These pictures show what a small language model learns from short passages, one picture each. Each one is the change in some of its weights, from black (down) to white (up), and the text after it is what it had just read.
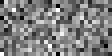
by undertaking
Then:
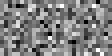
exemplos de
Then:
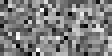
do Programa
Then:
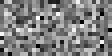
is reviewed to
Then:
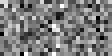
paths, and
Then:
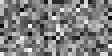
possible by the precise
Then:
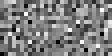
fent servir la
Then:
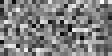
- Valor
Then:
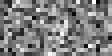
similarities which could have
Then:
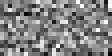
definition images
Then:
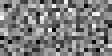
Organization and
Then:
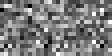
effects of solvent
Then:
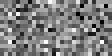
was found to be 10
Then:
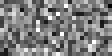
os servidores
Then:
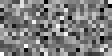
kengaytirish va
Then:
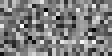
in Definition
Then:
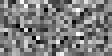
eher noch
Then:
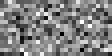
publiques et
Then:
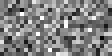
the total income of
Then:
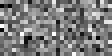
: return
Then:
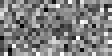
for the detection of
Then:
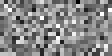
the decreasing government
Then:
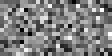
pela Portaria
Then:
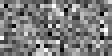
энг кўп
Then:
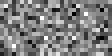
the growth berth
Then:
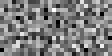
del proprio
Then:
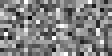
the TPNW
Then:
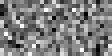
Consequences for
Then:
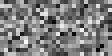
- एक
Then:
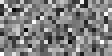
productivity by
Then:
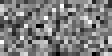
и практики.
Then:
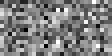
The septal
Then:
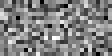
DisR <input
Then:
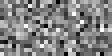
help generate these
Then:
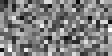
research is implemented,
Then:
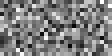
be seen for the
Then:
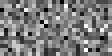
motrices ya
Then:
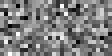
и в местах
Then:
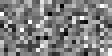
слів для
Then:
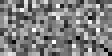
the NCF and
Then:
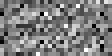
would like to work in
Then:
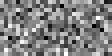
site plans.
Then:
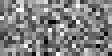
kann aber
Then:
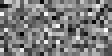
в этой
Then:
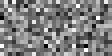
me an approach to
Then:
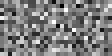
of teaching social
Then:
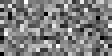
development. They do not
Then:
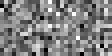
para estar al
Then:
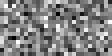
de fontes,
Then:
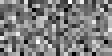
discuss the correlation
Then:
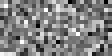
has the authority
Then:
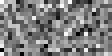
industry, an
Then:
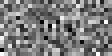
independently with
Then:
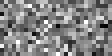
marketing orientation
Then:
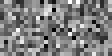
is essential to
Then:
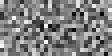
and was identified
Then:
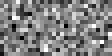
recipe that
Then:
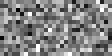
consequence, new
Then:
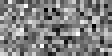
which the existence of
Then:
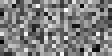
that the distribution is
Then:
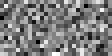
semantic and
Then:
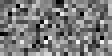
consideró realizar una
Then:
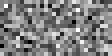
manifestations in
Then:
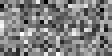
both roadway
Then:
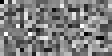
pánge p
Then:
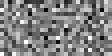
samarali tashkil
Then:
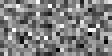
en las Universidades,
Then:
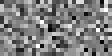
and utilities to its
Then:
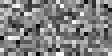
um período de
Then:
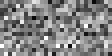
keyin shunday
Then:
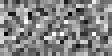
є значущим
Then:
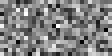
the sustainable development
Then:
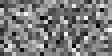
Classification Table for
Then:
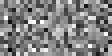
davon aus,
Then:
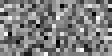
from evaluation and
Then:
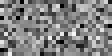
browser any
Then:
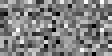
is that the planner
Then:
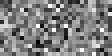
especially in the
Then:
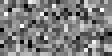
hamda nobud
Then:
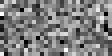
in [12] proposed
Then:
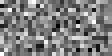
pedagogik jarayonda
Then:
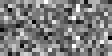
das guerras,
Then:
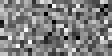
saúde, a
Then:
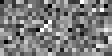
на то, что
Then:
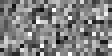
les producteurs
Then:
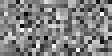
and had a lot
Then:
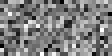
presented diagnosis with
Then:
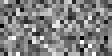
y que pueden
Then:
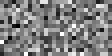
é muito importante
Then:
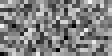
em crianças com
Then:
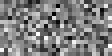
de fogo na
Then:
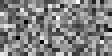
to the profession in
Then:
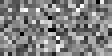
decided to
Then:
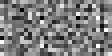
vital to keep
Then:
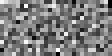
bilan birga, har
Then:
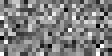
associated with a decrease
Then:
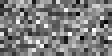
pela excelente
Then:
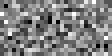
cercaram de
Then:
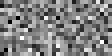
and synergism,
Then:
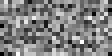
to change perception
